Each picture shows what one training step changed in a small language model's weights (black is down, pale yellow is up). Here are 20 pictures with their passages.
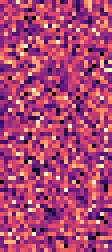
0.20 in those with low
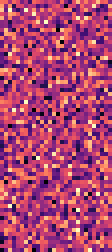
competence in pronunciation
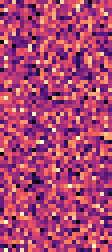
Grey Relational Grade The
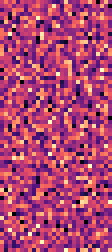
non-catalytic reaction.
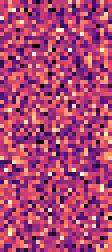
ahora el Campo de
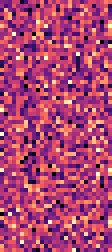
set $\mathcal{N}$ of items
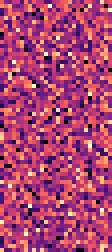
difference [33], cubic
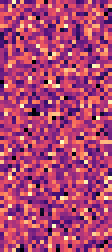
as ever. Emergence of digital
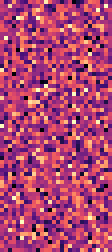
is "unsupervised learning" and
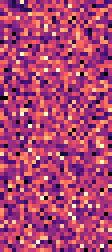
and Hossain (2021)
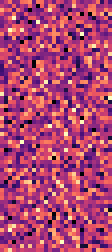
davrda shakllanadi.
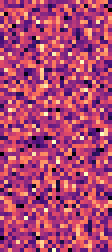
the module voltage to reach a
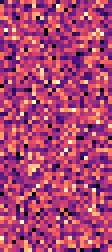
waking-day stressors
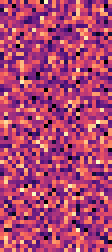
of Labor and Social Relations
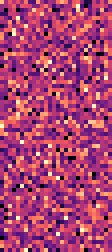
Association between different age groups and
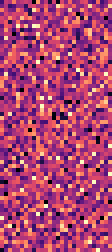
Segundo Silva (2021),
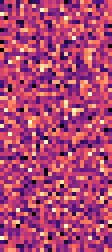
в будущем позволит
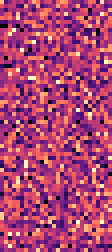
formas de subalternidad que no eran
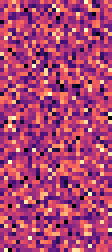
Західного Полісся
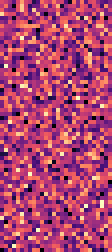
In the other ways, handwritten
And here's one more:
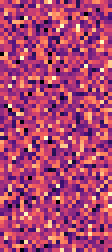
e‘tibor qaratadi.
